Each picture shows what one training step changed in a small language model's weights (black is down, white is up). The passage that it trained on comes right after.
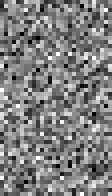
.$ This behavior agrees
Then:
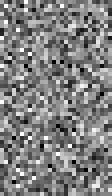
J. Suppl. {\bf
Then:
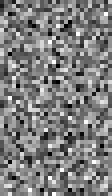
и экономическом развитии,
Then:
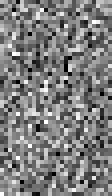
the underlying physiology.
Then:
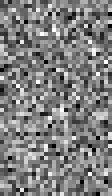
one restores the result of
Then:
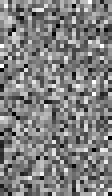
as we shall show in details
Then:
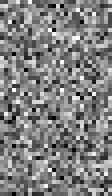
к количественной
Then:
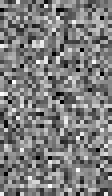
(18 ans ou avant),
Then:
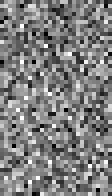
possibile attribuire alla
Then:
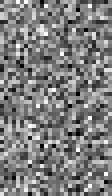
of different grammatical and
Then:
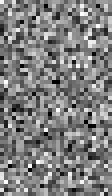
L$ torus as discussed above.
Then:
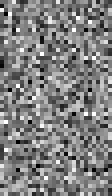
a function of $\beta $ and
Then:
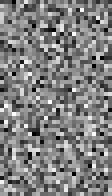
on vacuum junctions have
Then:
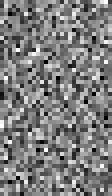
projects were downloaded
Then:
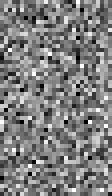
the multiplicities and average transverse
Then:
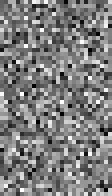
de la prisión sin indicio,
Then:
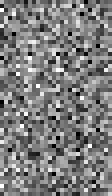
and the high-temperature
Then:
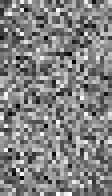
grain of common bean
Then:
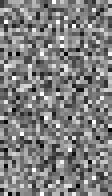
demande intérieure,
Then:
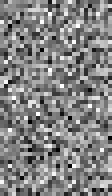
проявления уремической
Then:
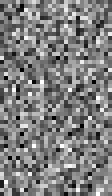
order to determine their viability in
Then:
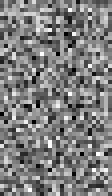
decompose the system operators into the
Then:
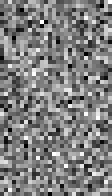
the instrumental magnitude is
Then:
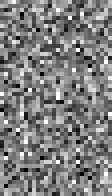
Івана Мазепи
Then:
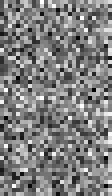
erish xossasiga
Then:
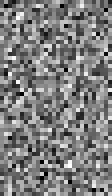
быть использованы как
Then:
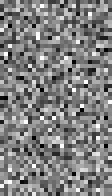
bugungi kungacha
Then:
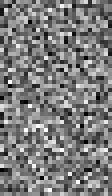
Section~\ref{intro}, we
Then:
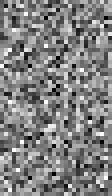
magnitude for WFPC-2
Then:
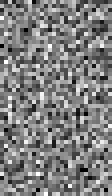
generation rate). To this end,
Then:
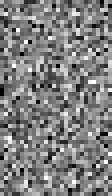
for which radiative EWSB is
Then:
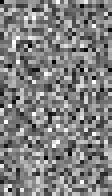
to the in-medium phase
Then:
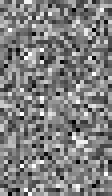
Н.Х. Использование
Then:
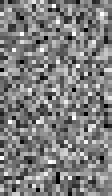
Ninguém imaginará
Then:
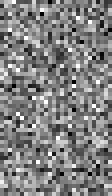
a result of a direct geometrical
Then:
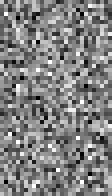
model is injected with three
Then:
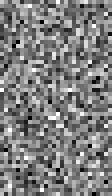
too complex and the properties of
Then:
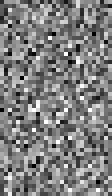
BCS theory, but their interaction with
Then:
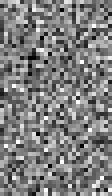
segmentation tasks. We find that
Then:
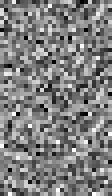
G.S., Saidova
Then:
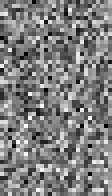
examined the impact of time of day
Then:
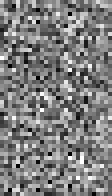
हनन आदि
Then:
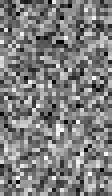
and cosines; their amplitude vanishes
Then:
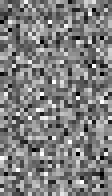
Theory of Investment //
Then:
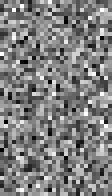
implement the SBF test, we
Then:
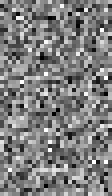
que as variáveis, de
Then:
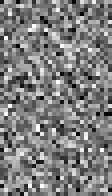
tili orqali o'z
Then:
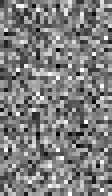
se deve não rejeitar a
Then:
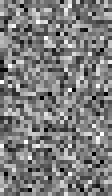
Yapon *ligustrum*
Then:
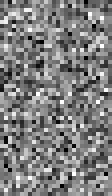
Presidencia de la Nación y
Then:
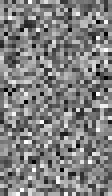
significativamente a movimentação
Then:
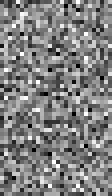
\hline $\tau/\beta$ &
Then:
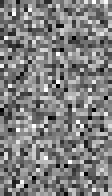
n in the distance equation refers to the
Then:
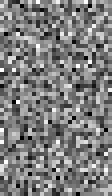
to thank the Discovery and
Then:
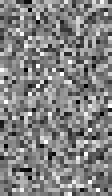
residual analog error are expressed
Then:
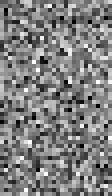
ressort de ce tableau
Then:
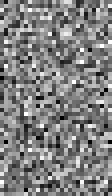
чорва моллари бош
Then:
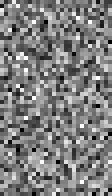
a continuous family of solutions
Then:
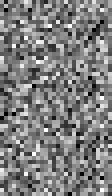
a cautionary tale for a
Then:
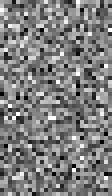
multiplicação de forças.
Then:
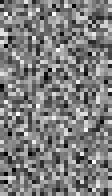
edge. Solid edges mark
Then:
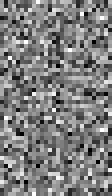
учета необходимого
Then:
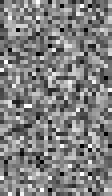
classificação hierárquica
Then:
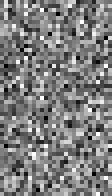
The virial mass takes the form
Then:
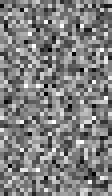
в связи с ее
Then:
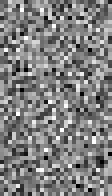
aplicação racional das leis.
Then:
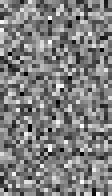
и риски социального
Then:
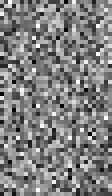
be classified into volatile
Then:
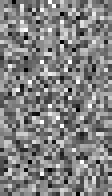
Type: Rigid
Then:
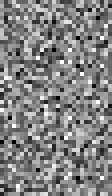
вагомості кожного з
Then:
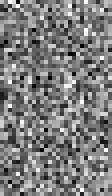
prospect is that it is a result
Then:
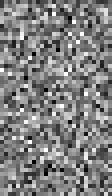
test-command registry, and
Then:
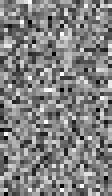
que Ortega combatió la
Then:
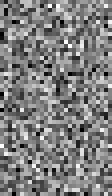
services financiers ce
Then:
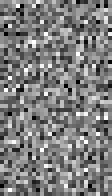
good. The conclusion is that
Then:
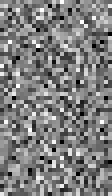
kerak. Matn bilan ishlash
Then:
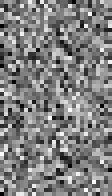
siz o‘n besh
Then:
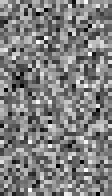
solidario de liberación.
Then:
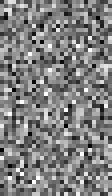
a correlation in simulated events between
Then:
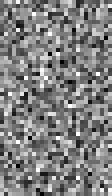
vector. The geometric parts of them
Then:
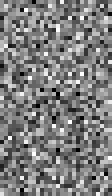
disponible en la literatura
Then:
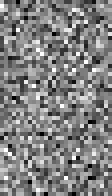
$\Lambda$) change only slightly,
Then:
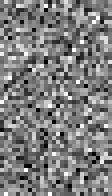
regarding the European
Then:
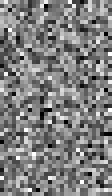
in the urn (so, the
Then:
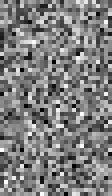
and furthermore set $\re
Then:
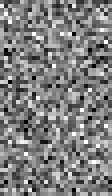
trigger point to the end of the
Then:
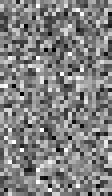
принципом «все
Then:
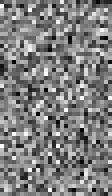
CD mechanism, the information processing
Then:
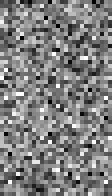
by $$ \Phi _Y
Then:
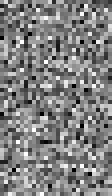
the emission of the $\gamma^\ast$,
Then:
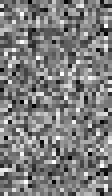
participants told us that women
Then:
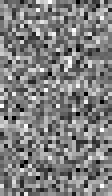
radial orbit of each orbit. The
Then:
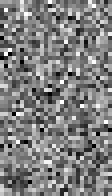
ta'lim tashkilotlari
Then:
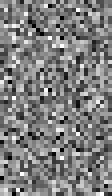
namun masih terdapat
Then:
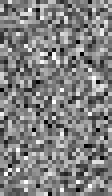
symmetry restoration. In this
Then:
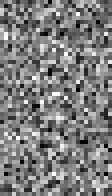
апарат, зокрема
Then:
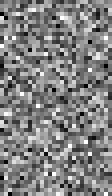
XBRL tag, resulting
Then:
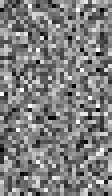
in the appendix. The permeability
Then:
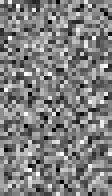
BICs, and developed a
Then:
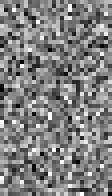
sub-channel processing,
